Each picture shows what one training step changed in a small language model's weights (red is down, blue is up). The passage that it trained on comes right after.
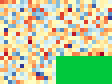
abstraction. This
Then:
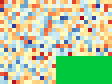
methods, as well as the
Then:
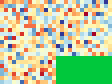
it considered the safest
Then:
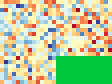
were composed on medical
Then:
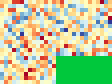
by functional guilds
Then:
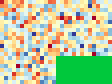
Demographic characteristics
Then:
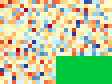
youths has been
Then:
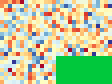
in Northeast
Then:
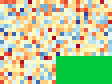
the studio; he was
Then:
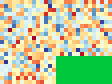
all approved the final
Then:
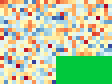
address the increasing
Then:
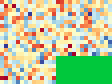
endo- Fig.
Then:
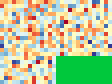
break in the
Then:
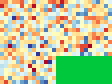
Radius of throw
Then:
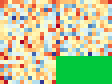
RULA and
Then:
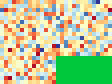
data was continuously
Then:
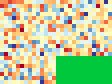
UHMPE was
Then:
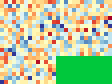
of stagnating
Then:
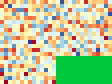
run and it is
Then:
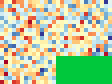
up to 2020, whereas
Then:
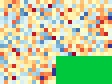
assessment & action
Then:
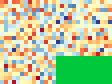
answer the
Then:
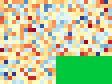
and report it on a
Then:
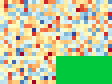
can have mortality
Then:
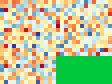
sample). We find that
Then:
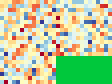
to inadequate
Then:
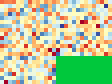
the size and quality of
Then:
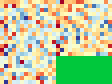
\alpha), \quad
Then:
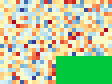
positive perceptions of the
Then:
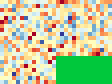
NiAs , gave
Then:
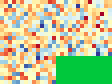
of Social Science
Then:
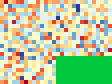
and finally those who
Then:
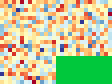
wiped out.
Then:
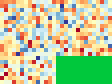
University of Bern in
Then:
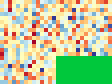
(France) -
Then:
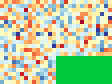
with more people far from
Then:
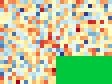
This means that in the
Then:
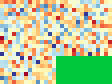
the technique is supported
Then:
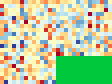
[4], there are
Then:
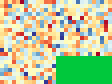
is easy to
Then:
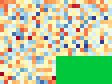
The term "language
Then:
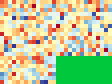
RSD. Stress
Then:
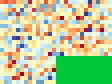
the local voice's
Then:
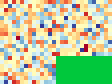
of Academic
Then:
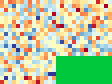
not deviate from
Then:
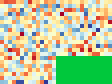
the effect of suction
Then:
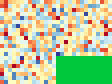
ε_e , is
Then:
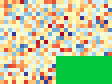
is unique to
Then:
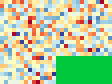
upon together with
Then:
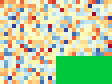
Photographs of
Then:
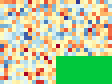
the high vulnerability
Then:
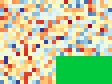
These paintings do
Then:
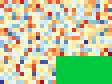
for the performers and for
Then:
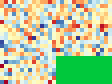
of the economy. This
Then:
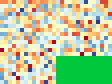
the AI algorithm that can
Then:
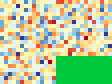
world, vocational
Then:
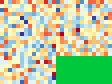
issues: - **Lack
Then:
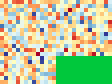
bipolar mode
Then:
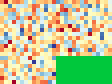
and Worldwide
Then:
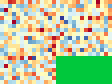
group wear 37
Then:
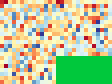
LG sample, which
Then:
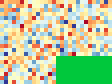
Determinants of
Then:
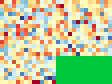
knowledge. Figure 8:
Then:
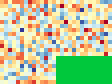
a prime role in
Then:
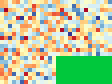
system of electronic
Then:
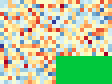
have a roof as
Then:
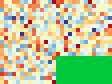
AI in Science and
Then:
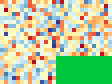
location, organization or
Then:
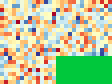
classes of data We
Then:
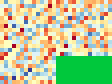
currency as
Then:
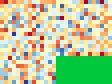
Normal incidence.
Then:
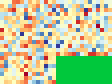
to put part of what
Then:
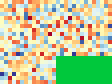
to verify that each
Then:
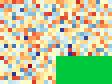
in India shows significant
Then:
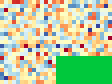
researchers used brand
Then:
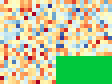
many a mind and
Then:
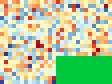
optimization of poultry
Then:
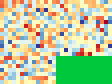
step available in the simulation
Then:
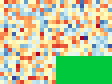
agents at least three
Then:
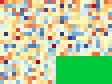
it independently,
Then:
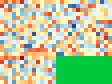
in temperature in between the individual
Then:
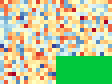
integration of information and
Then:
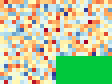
and phase control, by
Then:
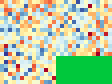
compute individual equalization
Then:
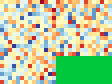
nearly 30%
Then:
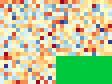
in PSO and
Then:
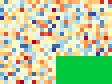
existential suffering.
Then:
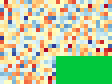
marketing automation
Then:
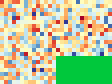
advantage of the
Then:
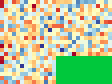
resources in education. It
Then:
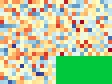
different ways. This
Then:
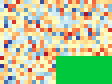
concept categories
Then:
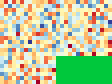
of data generated by the
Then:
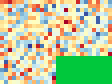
gender and age
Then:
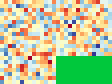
between rows.
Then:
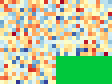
proper utilization of
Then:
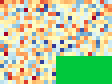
greater than initially
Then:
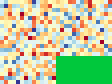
service life of 20 years.
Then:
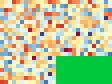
data on the effect of
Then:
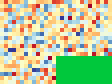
and Wet Processing
